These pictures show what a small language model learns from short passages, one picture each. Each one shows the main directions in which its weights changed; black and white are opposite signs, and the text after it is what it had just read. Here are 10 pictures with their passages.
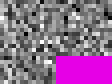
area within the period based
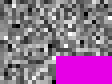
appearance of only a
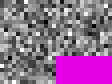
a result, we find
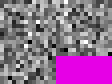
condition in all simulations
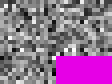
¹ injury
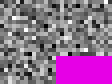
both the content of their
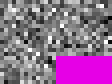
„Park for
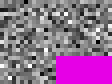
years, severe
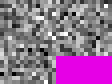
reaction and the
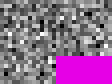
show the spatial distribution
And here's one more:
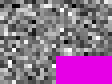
of a company and then
